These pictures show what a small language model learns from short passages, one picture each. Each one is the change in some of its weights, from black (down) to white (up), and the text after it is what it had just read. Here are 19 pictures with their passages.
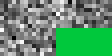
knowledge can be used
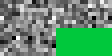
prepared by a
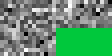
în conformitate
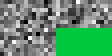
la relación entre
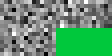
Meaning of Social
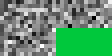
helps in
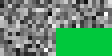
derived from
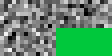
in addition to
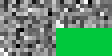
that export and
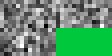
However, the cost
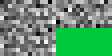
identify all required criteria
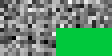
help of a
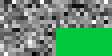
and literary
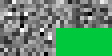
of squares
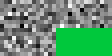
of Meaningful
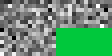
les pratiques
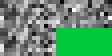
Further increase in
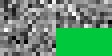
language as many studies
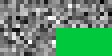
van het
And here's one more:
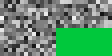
between remote
